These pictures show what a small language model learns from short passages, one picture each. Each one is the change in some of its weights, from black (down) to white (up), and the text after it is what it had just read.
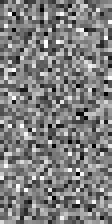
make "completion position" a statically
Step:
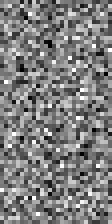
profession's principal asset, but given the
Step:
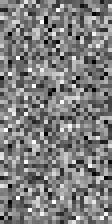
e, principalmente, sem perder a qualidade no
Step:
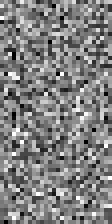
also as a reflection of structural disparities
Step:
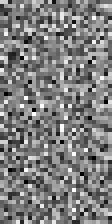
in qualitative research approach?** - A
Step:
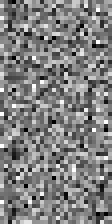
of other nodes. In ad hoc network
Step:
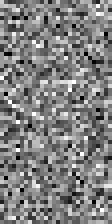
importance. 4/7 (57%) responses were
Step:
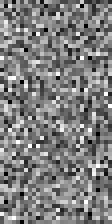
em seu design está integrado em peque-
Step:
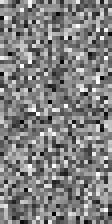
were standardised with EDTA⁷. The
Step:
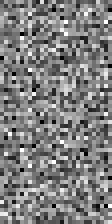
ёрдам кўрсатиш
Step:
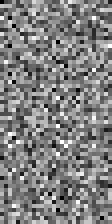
usullari qo'llanilmoqda.
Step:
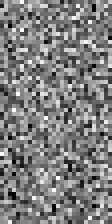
*British Journal of Educational Technology*
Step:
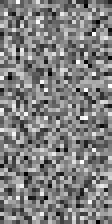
difficult for them to embrace the
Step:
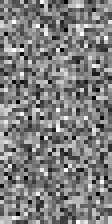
sebuah tatanan yang terdiri
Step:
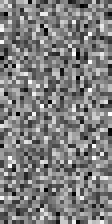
the deadliest diseases in humans is
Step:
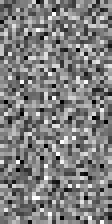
worden bepaald, dient
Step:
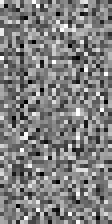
tamper-evident storage and globally
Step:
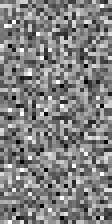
алоқаларини тиклаш,
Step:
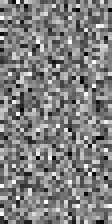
a school for the blind in 1900.
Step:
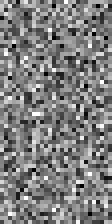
how the contention unit is instantiated
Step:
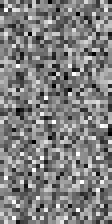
Durkin (2019), pupils in
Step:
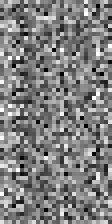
BUSTILLO BOLADO)
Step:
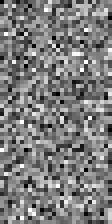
endophthalmitis. Arch
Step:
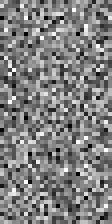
a general concern if the contaminated areas will
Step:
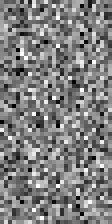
weeks of the two groups, in-group
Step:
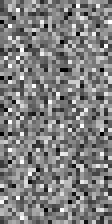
porque estão passando fome, não ficaria
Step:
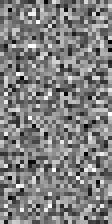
"Sweet Heart"
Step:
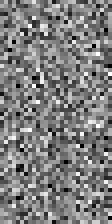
feedback should be clear and impactful, allowing
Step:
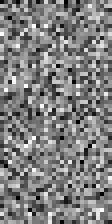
to fractals, with the aim of creating
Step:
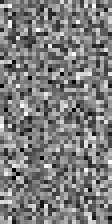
Bolsonaro minden áron
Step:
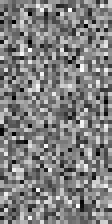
форм обучения медицинских
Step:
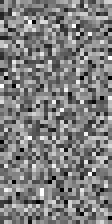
expectations for service quality in nursing
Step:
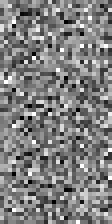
adanya pertolongan pertama
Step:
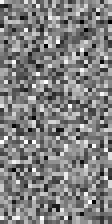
of micro- and nano-scale
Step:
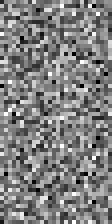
Benardot D, et al.
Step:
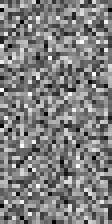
Родине, а также повышения
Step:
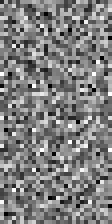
solutions for them. The development of this work had
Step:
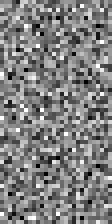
mechanisms can be used to guide the network to
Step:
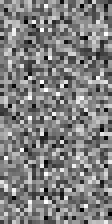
estabilidad psicológica y social e
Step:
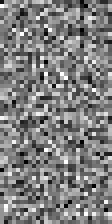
een der duidelijkste en
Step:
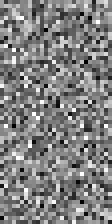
emissiyasi tahlili va smart
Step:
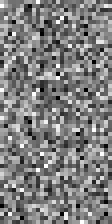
social media refers to a wide range of
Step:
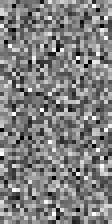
RIF as the newer replacement
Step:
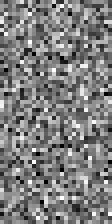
архивларда сақланётган
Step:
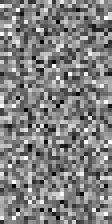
sentiment d'insécurité
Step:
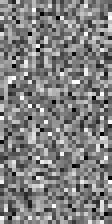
*Thymus pulegioides*
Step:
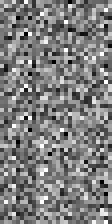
de la financiación de cada nivel de
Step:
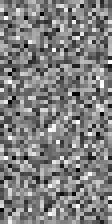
conversion rate, analytics platforms,
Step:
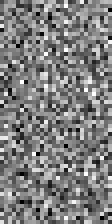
Muhammad ibn Usmon
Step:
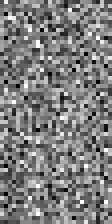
is more effective in teaching learning process as compared to
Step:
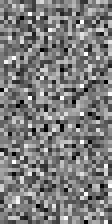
Parque de Ciência e Tecnologia do
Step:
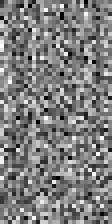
[2019]. Intehrovana
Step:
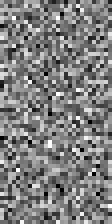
research design was used for the study. The population
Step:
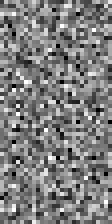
problems, specific to certain students and interpreted as
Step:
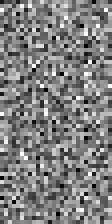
Byte of Python" deb
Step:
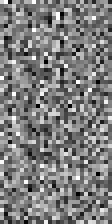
effect on the interest in using financial technology in
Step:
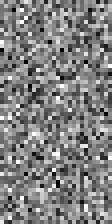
metodologik asoslar va iqtisodiy samaradorligi
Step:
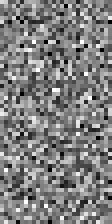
study at SMS medical college and
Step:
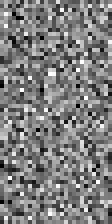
Petersburg: 475 pp. -
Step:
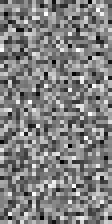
перетворення Фур'є, що
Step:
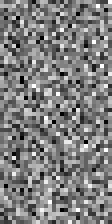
bo'lsa. Faqatgina
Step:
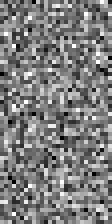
III Tin Sn Chrome
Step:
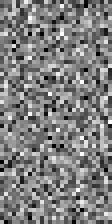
Versuche*, 77,
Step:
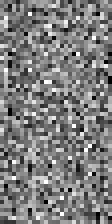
of the modulation. The FM signal will
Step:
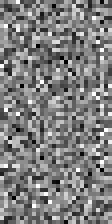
the first 504 20 cycle of
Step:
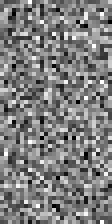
Yuqori mustahkam gips
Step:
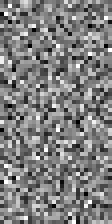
the highly resistant lines such as
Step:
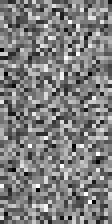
of the Strategy for the Development of
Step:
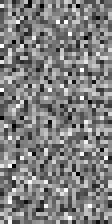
qizlar birga jang qilib
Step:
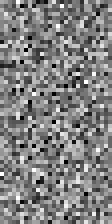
uma época na qual o mercado religioso não
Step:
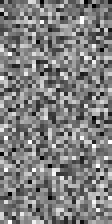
after 12.5g glucose
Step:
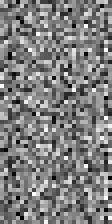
кровью и тканями
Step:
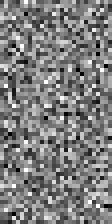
is seen as their wealth. In
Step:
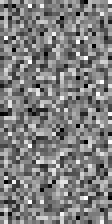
+ GA atau GN + GVt
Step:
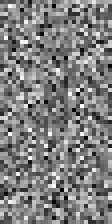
stimulate collagen production in this area,
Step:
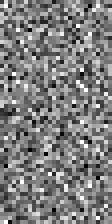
was indeed one of the reasons why
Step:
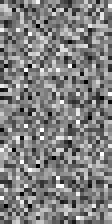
all areas? Do they feel responsible for
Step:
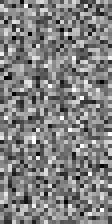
knowledge about stunting, Riau University
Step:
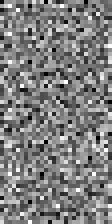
gösterir. Özellikle
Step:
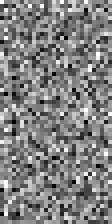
Space Velocity SAF
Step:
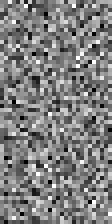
and indicated the process of reconciliation with
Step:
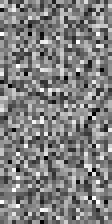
(i.e. in modules and
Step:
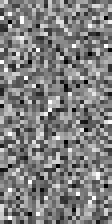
been lots of cases, in which industrial
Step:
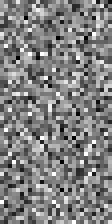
forms is produced. Therefore the use of more
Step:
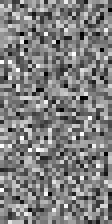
0 During the day, MAHLI
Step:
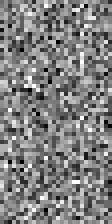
admission, discharge, and three
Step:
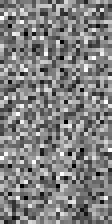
оставался в памяти
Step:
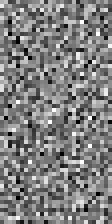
developed using assembly language and a
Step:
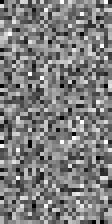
xalqlardagi yorliq,
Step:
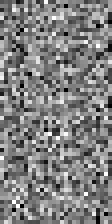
CLASS, which demonstrated strong
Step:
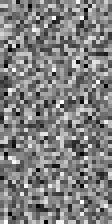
case, is explained by Rinaldi as
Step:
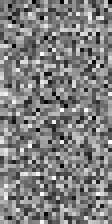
and Association with BDs Among
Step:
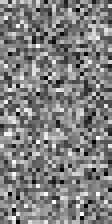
model dynamic systems that are usually of interest in the
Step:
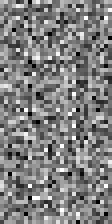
terhadap instrumen dihitung skor
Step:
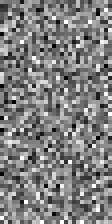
of Socio-Economic Influences
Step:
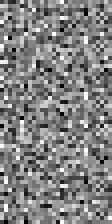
ишлар бошқармаларининг
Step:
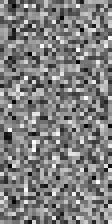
TCP SYN Flood attacks we
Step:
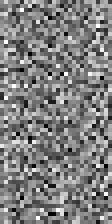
RESUMO EXPANDIDO
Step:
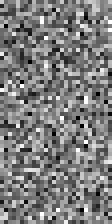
amygdalina leaf meal;
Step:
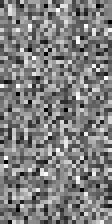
were selected using preferred reporting items for
